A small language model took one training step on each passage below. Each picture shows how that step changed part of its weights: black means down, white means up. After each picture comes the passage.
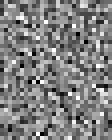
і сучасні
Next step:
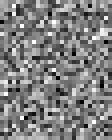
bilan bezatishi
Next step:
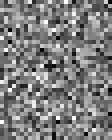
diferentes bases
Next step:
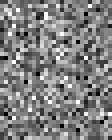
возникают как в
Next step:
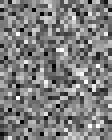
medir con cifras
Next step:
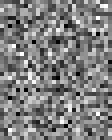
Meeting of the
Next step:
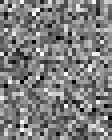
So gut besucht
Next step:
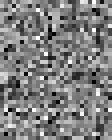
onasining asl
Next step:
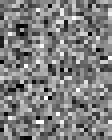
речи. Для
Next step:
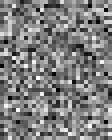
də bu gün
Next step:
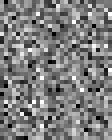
qildi. 6.
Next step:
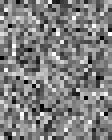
для занять у
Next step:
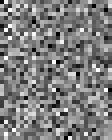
A, Tveit
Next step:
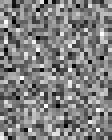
en programma's
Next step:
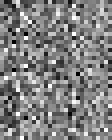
Malgré le
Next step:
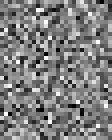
problemas de
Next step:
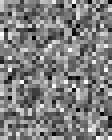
ijodiga xos
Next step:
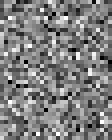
is one of the
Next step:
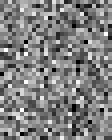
University" Reaviz
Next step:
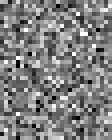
та Північної
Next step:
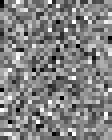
donde la Universidad ha
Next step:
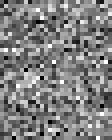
and internal value
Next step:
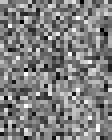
la acción a quien
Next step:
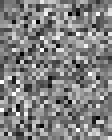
kredit, 7
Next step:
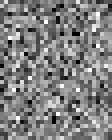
de individuos con
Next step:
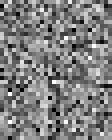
qolında, al
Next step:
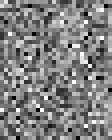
й час пока-
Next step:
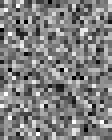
при проведении
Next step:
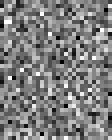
Una vez que
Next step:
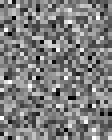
trayendo consigo
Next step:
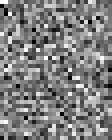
tiene una comunidad
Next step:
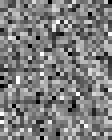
o'quv dasturini
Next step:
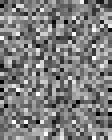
das enfermeiras
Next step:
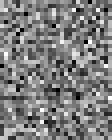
di scuola,
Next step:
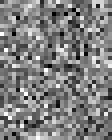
reducing state
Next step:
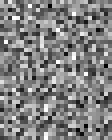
родился в
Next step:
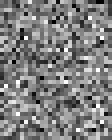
os finais de
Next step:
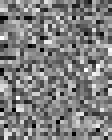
1. Ijobiy
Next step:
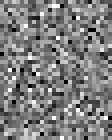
and preliminary
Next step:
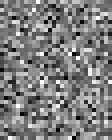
u bir o'quv
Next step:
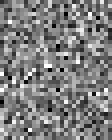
maestro, porque
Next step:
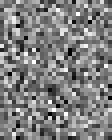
shakllarni ko'rib
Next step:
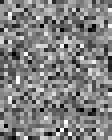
olimning olib
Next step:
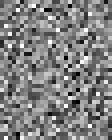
Также во
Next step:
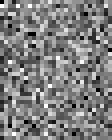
самолетов с
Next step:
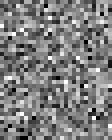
N. YO.
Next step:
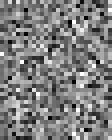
berilgan. Ushbu
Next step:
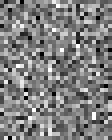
als innerster
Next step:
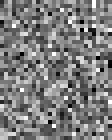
e MDE como
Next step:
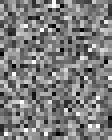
caminho de uma
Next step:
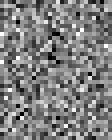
в гомогенних
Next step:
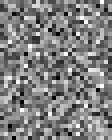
Francia había
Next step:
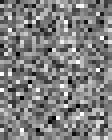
ва божхона
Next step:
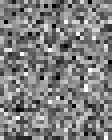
Como puede
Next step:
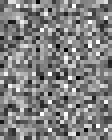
y aplicadas,
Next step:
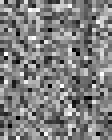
adolatli iqtisodiy
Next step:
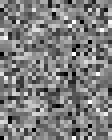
s/l Bahor
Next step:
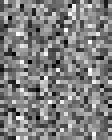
utilizadas para as
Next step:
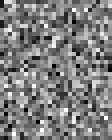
à leitura em
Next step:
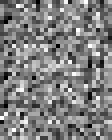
a necessidade de
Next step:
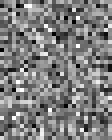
à long terme.
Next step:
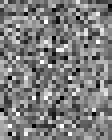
de la educación por
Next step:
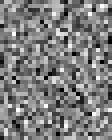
miniatura en el
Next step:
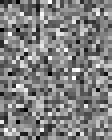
и анализ.
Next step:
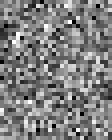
del funcionamiento y
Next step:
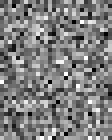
a partir disso,
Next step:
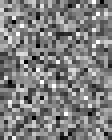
percepciones de 42
